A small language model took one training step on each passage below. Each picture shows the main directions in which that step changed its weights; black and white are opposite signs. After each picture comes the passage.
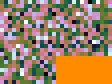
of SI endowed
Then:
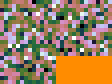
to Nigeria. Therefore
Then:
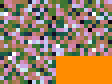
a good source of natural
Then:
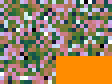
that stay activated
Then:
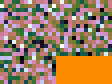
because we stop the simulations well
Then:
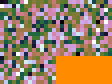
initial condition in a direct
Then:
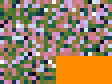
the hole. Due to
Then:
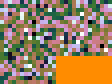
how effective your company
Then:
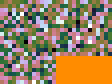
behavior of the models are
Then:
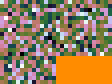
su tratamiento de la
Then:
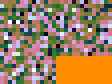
used as a probe of the
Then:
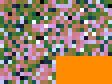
with their own Agni or
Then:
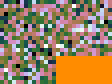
calculate the Green's function
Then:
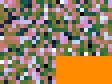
passado. Além
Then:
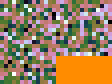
did not rule out the possibility
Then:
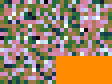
was considered, taking as a
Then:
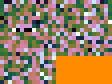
a compression testing machine of
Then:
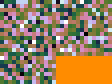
форми дерев
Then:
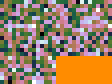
the thermal contribution, the
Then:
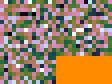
des fraiseuses
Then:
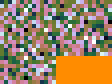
with Y and Nd show
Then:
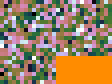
utilization of landraces
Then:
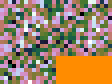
Acad. O.
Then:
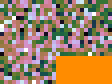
among the most important factors
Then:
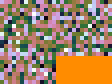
binary mixtures of particles
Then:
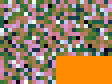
symmetry operator spectrum. The
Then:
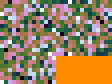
of "The Crow and
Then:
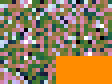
well as expenses for
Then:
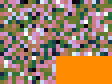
recommended the use of
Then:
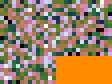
not been explored in this
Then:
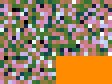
2014. Disponível em:
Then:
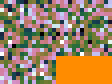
de données,
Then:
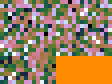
и аналитического
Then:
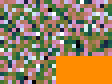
these differences won’t
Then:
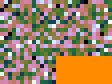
finger manipulation of the
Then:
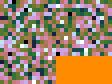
Consistent with the scaling
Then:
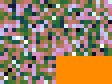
a large amplitude. In either
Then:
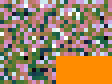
modify the OS process
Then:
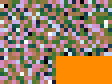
вплив на
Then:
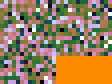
that documentation completeness
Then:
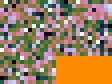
cruise development as thus:
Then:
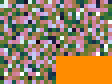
praxis of
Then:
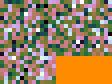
growth (red) is
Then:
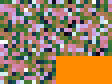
and in english
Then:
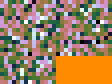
on in any image. After
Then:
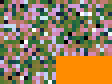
presence where one of the highly
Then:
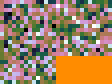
for On Demand
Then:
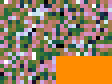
the amendment of
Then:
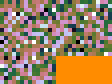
will be set at a maximum
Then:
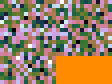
Methodology A systematic literature review
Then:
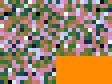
with visualisations of the
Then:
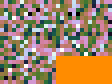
pumping geometry. It
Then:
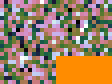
extranjero. Su
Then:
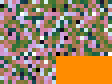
smaller, dedicated
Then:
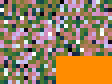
mi ezért
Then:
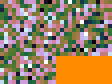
parameters on the TGI parameters
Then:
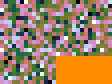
observational standpoint, new
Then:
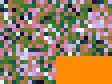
web-based tools <ul
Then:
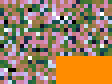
meanings and try to
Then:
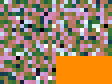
incrimina pe
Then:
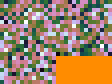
dynamics, especially with concern to
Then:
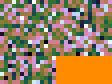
of the strong interactions. It
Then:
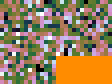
as beautifully
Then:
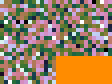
errors during clinical procedures and improve
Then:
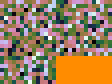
core were used to fit such
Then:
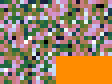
increase is very sensitive to
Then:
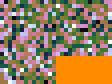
a determinação de
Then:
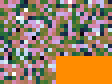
more than 90% when the
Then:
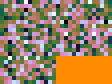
como consecuencia de la
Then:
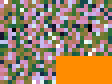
the limitation of the
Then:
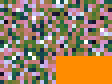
description. The result of this
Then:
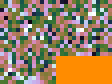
accounts for preferential
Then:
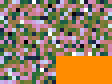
that: 1) the overall
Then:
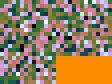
80$\arcsec$ for
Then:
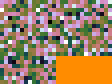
cement. Portland
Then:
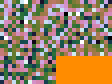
are built over a fixed
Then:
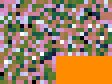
fixed accuracy the number of
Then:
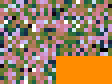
removing those degrees of freedom
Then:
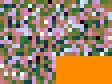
siyosiy va iqtisodiy
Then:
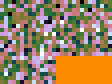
ed in marrone i
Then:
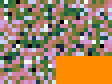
as computer vision,
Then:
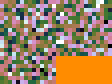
practice of justice? –
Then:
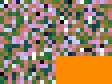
initiation and the time of
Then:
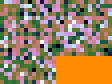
bolts of the test plate
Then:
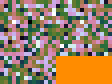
y la audiencia
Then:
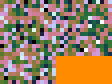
the cutoff energies of the
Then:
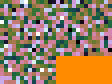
Wajeeda, reported
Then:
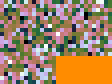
Left:} Extension of
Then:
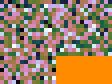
and Mathematics at the
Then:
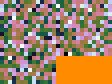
oskarżona o
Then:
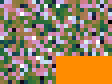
We first estimate the difference between
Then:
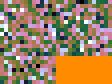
la gamificación
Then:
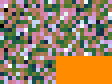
websites such as
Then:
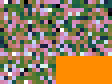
sein durfte,
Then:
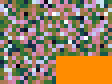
tarkibidagi ushbu
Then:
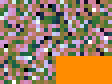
single GPU enabled
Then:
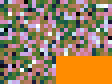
con recursos limitados
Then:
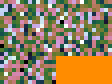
rate (ESR) -
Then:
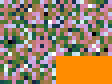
fields -- in the simplest
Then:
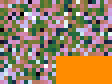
assessment has many advantages.
